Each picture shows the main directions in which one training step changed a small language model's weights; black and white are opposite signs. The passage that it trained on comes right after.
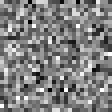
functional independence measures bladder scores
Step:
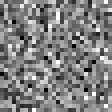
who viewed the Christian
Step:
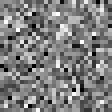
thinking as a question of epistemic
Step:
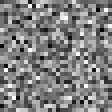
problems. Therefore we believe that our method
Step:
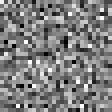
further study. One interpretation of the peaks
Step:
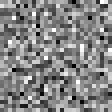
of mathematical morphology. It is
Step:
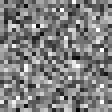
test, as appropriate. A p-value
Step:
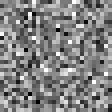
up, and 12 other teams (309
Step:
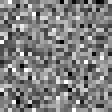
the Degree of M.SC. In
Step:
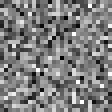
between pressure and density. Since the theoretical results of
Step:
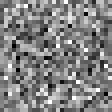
time and deformation in loading direction;
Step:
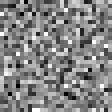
been interacting with smart devices in
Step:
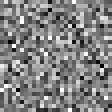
and helicity generation The magnitude of
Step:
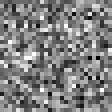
immediately, \begin{equation}
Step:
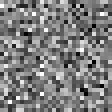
of Concinnin (free
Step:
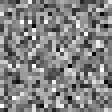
transabdominal preperitoneal
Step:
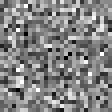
time-consuming task. A typical
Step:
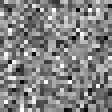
loose its circular shape. Its
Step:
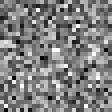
Y. Ichikawa et al.,
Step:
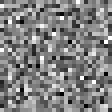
(SA) has emerged as a potential
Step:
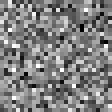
the effects of many-body couplings between
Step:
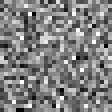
adults nor children. The present study
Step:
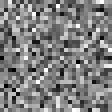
the insufficient accuracy of the ground
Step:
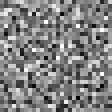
Pearson, *J. Am.
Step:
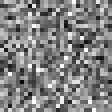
region. We extract the liquid core
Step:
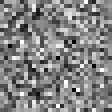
corresponding to the BTZ solution is the
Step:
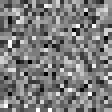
is challenging, as SUTs are
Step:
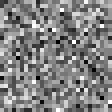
\eqref{eq.3}, one can
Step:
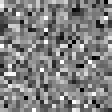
quasi-static theory to a dynamic
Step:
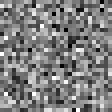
for $f_{\rm DR}\ll
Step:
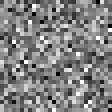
decrease by $\sim 20 \%$ as
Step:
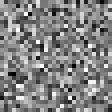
term that vanishes on all Carroll
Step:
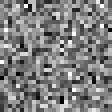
may be. This is because the potentialities of
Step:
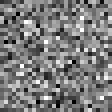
engineering applications since the local angular velocity of
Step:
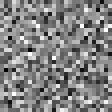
$\links$, we will use the
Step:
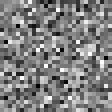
abstract This document (Deliverable
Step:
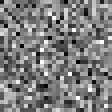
integration of the motion of the three stars,
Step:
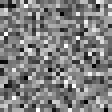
in classroom interaction as function of participation
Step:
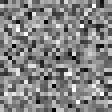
high values of $\varepsilon_{K}$ and
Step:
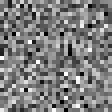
the current density $\vect{j}$ can
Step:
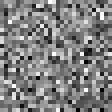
where $\beta = 1/k_B
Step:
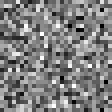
simplicity, we consider a particular transformation
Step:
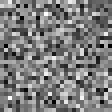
of this algorithm are speed, adjustment of
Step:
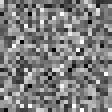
overlap kernel $H$.
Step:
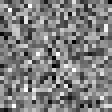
servers have limited computing capabilities in comparison
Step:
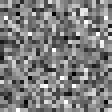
this study, we introduce definitions
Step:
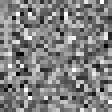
light pulse in a single mode QED
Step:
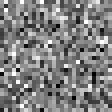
sands 3 - 4 Schmertmann
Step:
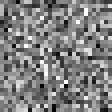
MPa, and $RMSE =
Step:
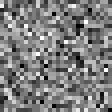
scaling matrix. The parameter $\rho \in
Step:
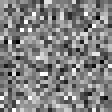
- 2 Estimation of Land
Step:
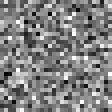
marketing are not independent. Also, it
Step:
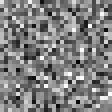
integration of calculators into mathematics education
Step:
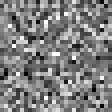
Dwarf Stars} \author{
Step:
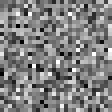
field such as quintessence field is not
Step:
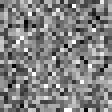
topics related to fake news on climate
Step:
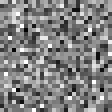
comparison of legal forms for establishing
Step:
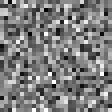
in Table 1, zinc ion concentration in
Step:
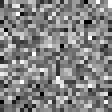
our calculation with the plane-wave basis sets
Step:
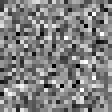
\text{ c}$ OLR
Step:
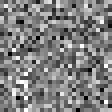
to locally vital energy provision and
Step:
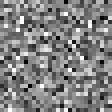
and fog reduction. Image processing can
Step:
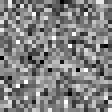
the present work, we show that light scattering in
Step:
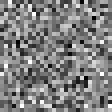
the term containing $Q_j$, and
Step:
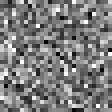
as the output layer of CNN. The activation
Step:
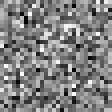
diseases, implementation of preventive measures and
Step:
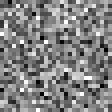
of the Reflective Equilibrium is to
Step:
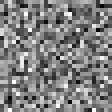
In fact, most of the medicinal
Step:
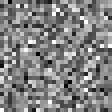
that computes windowed attention using
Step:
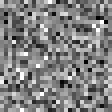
when she appropriates it; and what it could
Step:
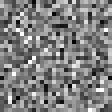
pairs for each module should be
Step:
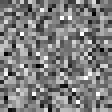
right panel: the complete evolution of the separation
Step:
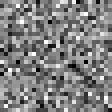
transition functions between different charts define a
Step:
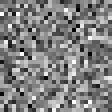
compilable programs produced by the
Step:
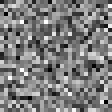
supraglenoidale*; 7.
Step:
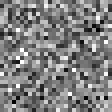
SDSSDR3} \\ \tableline
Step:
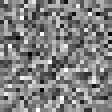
due to the fact that we have very limited
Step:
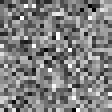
contains bright merging components across
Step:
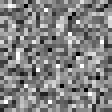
in the other set. More formal description is
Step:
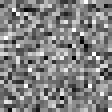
{\it Letter} have been derived for the
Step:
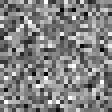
low-momentum ring diagram
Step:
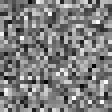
network reliability. Our conclusions from
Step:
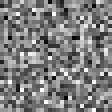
this polarization, manifesting as a
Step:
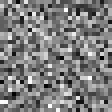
1. Introduction Mining industry has challenges
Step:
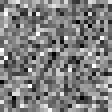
PR with FGLA for
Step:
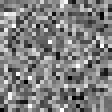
unification scale if given by $G =
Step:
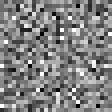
then equal amount of CTAB,
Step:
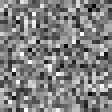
services. Methods: Descriptive
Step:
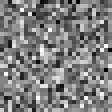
after finding a feasible \(
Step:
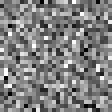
component at the expense of the low field
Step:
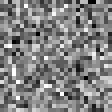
support that combines steel-specific
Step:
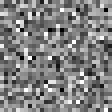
data; structured extraction from medical
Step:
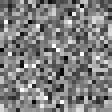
as the ease with which a software system
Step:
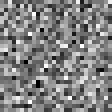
the addition of a notch filter operating at
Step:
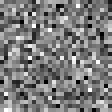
virtual and augmented reality
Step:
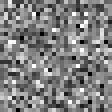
the High Court in England,
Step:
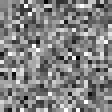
various sources (both type II and type
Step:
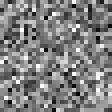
zero.} As a consequence, after a
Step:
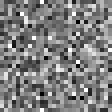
attacks and security violations in
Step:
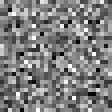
prepared in double-distilled
